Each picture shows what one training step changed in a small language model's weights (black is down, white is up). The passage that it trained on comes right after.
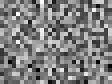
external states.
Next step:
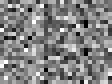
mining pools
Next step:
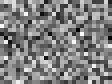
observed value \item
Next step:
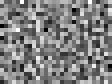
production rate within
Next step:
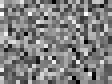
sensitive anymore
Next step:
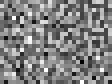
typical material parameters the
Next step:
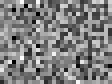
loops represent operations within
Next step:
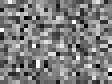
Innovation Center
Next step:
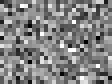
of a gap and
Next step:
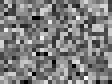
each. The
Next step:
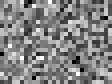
image with a median
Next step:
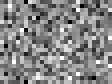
left = 3
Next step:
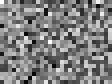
particle physics.
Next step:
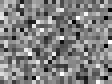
as they address the
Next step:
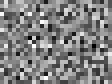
the operator $
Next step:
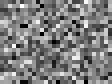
caries. For
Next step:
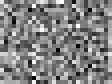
which realizes the
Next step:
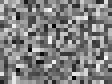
random collision parameter
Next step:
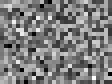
- in the sense
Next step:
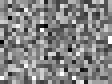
water droplet on
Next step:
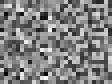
the source to a
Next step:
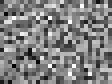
and dominate the
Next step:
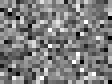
note that the dominant
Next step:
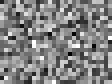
to a greater likelihood
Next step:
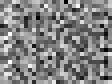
Therefore, for
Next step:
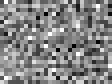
we can see from
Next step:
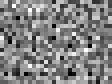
MSSM no longer
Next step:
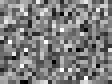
is zero. For
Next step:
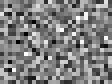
where the statistical uncertainty
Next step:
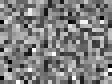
to application and activity
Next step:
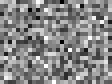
is used to calculate
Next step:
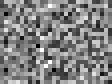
nm from the crystal
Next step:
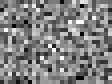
are often not of
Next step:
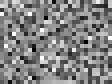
an implementation of
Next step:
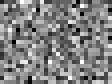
and equalization,
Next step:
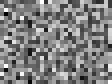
where the excitation energy
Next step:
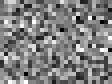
hash collisions using
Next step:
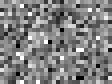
be detected if an
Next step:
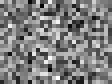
first law of
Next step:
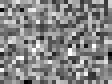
supported on the left
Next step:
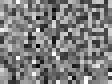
channels is exploited
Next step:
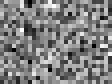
with the panels of
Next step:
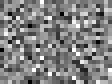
checked by
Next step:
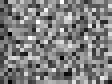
& 5 \times
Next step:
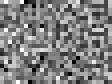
three endpoint curves
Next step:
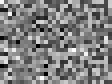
provide a wide range
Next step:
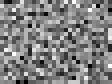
contained in the
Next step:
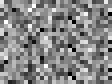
spring is written
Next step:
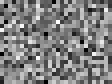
accretion disk's instability
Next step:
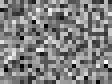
well as very heavy
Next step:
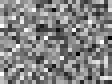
general, all
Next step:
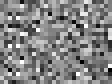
powers of the
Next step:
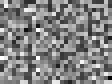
dispersion relation is
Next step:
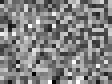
two different models:
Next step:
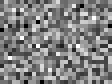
In the case of
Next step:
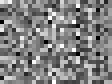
may arrive at
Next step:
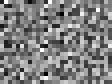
the outer halo mass
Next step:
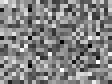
is the modified version
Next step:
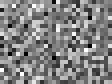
any notion of
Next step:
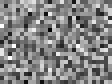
In general, since
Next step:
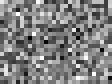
integral can be done
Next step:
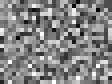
gaps are due
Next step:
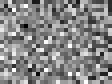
pixel. In addition
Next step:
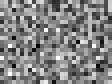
important constraints for models
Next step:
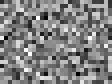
a converse to
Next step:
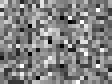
use of the
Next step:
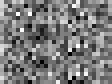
optimal point in
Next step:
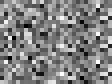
to inductive
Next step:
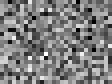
unchanged. On
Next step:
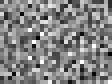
the aligned
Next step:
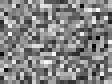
mainly due to the
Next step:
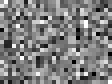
use the time translation
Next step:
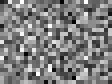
at ideal sampling
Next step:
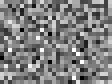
understand their data
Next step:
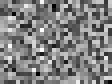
settings. The
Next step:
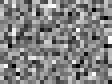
with the probability given
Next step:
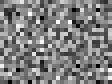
its behavior close to
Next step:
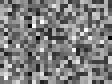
modifying the symmetry
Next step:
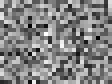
thermodynamics of the
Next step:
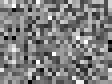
takes place after the
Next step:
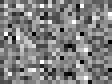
a western
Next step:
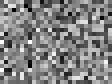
approximately corresponds to the
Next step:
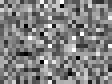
Whereas in
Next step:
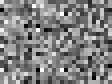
field applied along the
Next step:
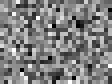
non linear hydrodynamic
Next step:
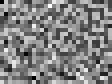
in which the two
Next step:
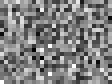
propagating across an
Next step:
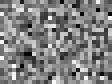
that require AGN to
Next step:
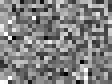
papers have
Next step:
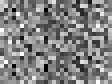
physics linking quantum
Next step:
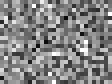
making it difficult to
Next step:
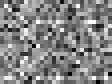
Wang, Y.
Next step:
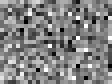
drastically reduces
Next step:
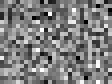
number (including
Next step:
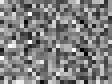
printed circuit
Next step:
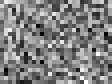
identified applications in the
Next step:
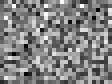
This is essentially what
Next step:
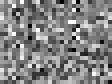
point plays the most
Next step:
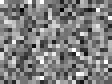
beginning to understand
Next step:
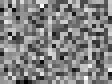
observations conducted in
